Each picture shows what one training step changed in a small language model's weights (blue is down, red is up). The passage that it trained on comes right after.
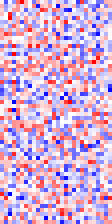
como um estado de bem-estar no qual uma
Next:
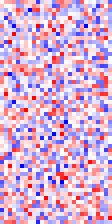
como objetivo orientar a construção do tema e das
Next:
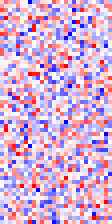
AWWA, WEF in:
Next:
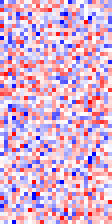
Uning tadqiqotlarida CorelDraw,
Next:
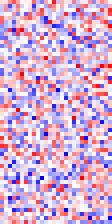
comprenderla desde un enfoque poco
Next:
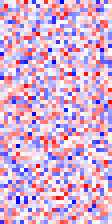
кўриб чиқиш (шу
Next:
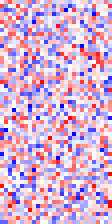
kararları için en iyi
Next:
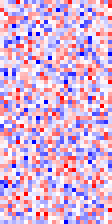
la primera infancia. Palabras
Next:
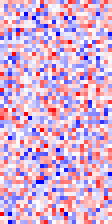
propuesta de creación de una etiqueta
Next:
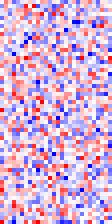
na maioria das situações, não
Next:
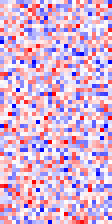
que favorecia dispersão,
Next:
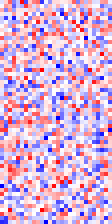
de. Pressupostos para a
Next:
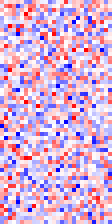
est permis de penser que les engins
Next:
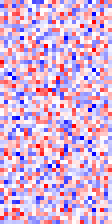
образом, рандомизированные
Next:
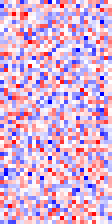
Na figura 8 são mostrados os
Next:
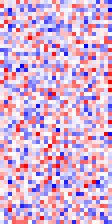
sifat ko'rsatkichlari xalqaro standartlar
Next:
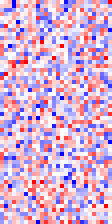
2023). Ademais, a inexistência
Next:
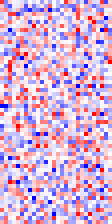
the Replica Kit Era.
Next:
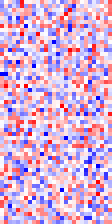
qo'shnilarining (MNA)
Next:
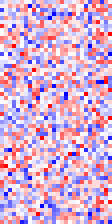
Ma, Yong & Lin,
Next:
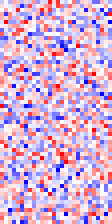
strictement limité. Il
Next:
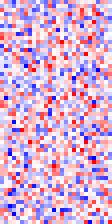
et sorties d'azote ainsi que
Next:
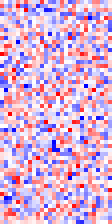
Model », qui a été développé par
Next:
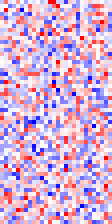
kizi Teacher of Chirchik
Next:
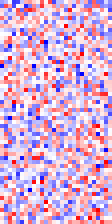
(ONU). Standard Operations
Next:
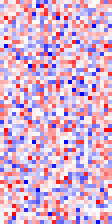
& Roychowdhury,
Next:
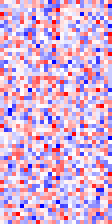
fixação dos eixos e da base
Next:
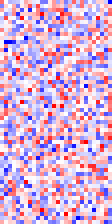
qochish yoki ularni bartaraf etish
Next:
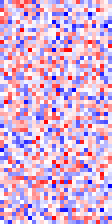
ҳақиқий бахтдир.
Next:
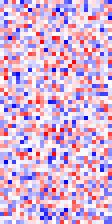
muhim ahamiyat kasb etadi. Obyekt sifatida
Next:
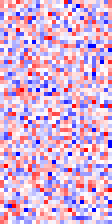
Haulalla löytyi
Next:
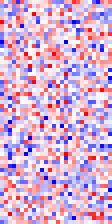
montant de leurs commissions
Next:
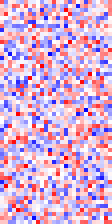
Jorge González
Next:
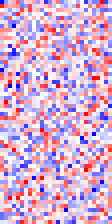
выгод как для отдельных
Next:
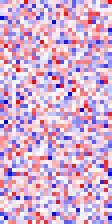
oxirida yaratilgan. Hozirda
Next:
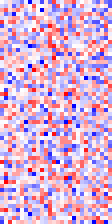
και τήρηση των
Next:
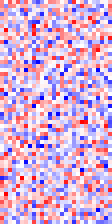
Toshkent: Fan nashriyoti,
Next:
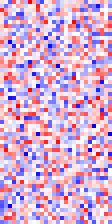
la costante la cui presenza
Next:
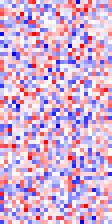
en effectieve aanpakken
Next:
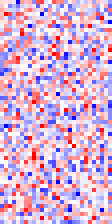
اعمال می‌شود.
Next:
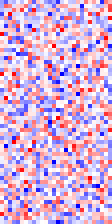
1. убеждение; 2.
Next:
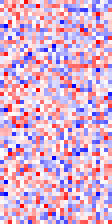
FEDERAL DO PARANÁ.
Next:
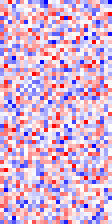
за ним число. Нам надо
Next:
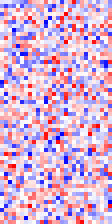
Аннотация. Одной из
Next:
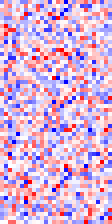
4 hviezdíček je
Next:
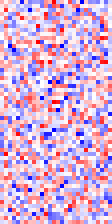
действия. Основания,
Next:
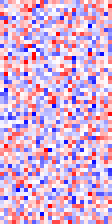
va nazariy o'quv materialini amalga
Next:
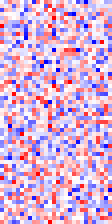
jaw and - 3.6% of
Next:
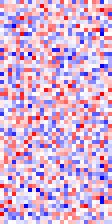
Street pr.1, House
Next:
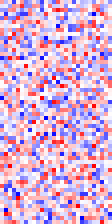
фирм определенного размера и
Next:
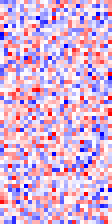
fotografía multispectral)
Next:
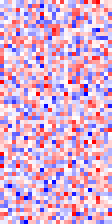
como popular, nos índices.
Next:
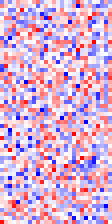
Verfüllung ist mit intensivem
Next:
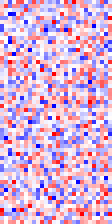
kechinmalari bilan parallel
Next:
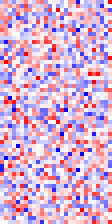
Evrim Kabukcu - Edib
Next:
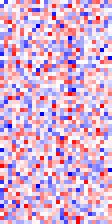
e das vivências oportunizadas por ele.
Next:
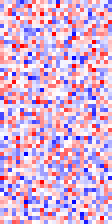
juga konsisten dengan penelitian (Indriyani
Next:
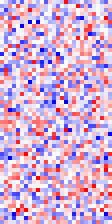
yosh avlodga sifatli
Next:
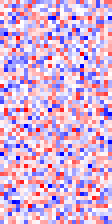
do Desenho Geométrico.
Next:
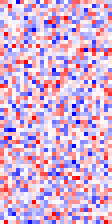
у детей с низкой массой
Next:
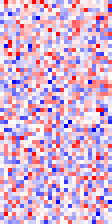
mosligi: Har bir talaba turlicha
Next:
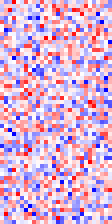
líneas son un reconocimiento para
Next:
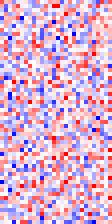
bo'lib xizmat qilishi mumkin.
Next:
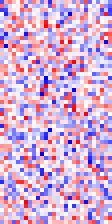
xususiyati shundan iboratki, u har
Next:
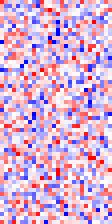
Tämä voi vaatia
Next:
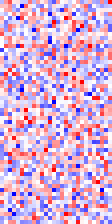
etc. Selon Malleret
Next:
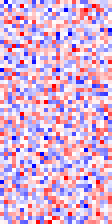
КОМІТЕТ: професор
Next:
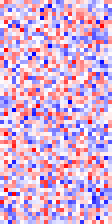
Sentence-BERT significantly
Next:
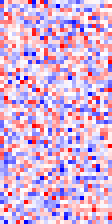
recebido por este núcleo resulta
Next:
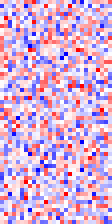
*Український географічний
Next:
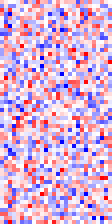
Grupo 30: Inicio del
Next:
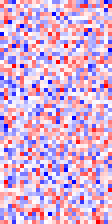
farmasi dinyatakan stabil
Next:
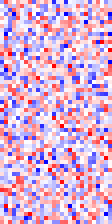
a great experience in the
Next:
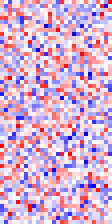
formation la plus souvent présente dans les
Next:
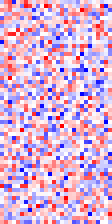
1 cm, y otra masa en la
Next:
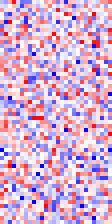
o'rgatish muhim ahamyatga
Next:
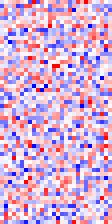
existen áreas de mejora por explorar,
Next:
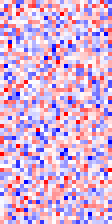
Numero Imprese Esposte al
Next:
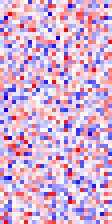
Avgustin bilishni
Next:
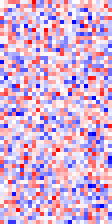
information, encountered in the
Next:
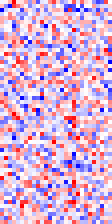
infantil deve ser trabalhada diariamente na
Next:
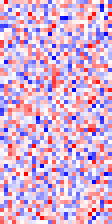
stresine karşı mikorizal
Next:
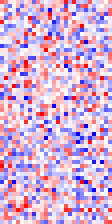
Movarounnahr nafaqat
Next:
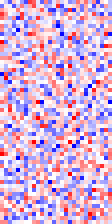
va istirohat bila munda barcha
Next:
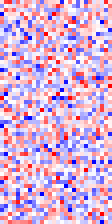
31,71 Desenvolvimento de Sistemas
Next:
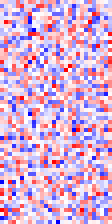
kompetensiyasi ning bo'lishi muhim ahamiyat
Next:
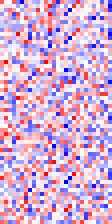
til birliklarigina emas, ham
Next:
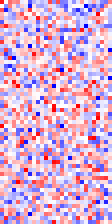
transmitowane na żywo na
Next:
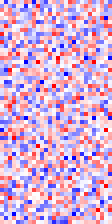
definire la tomba. È nota
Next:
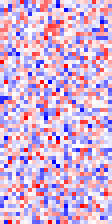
на наш взгляд,
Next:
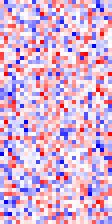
lugar de tratarlos como exige la
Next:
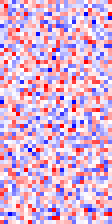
a la esfera individual puede contribuir a
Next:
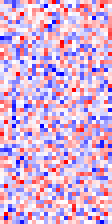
Regionalism in the modern world
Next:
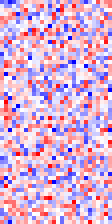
wadah untuk mengelola timbal
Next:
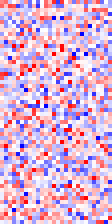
Stück). aus. - B5:
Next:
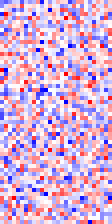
című kötet, amit
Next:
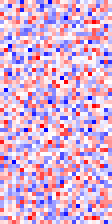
вредных биологических, физических,
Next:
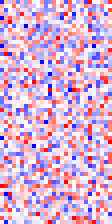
mazmuni kabi yo'llar orqali har qanday
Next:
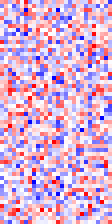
la pena revisar en sus postulados
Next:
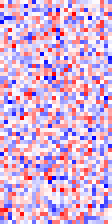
и определения перспектив семейного
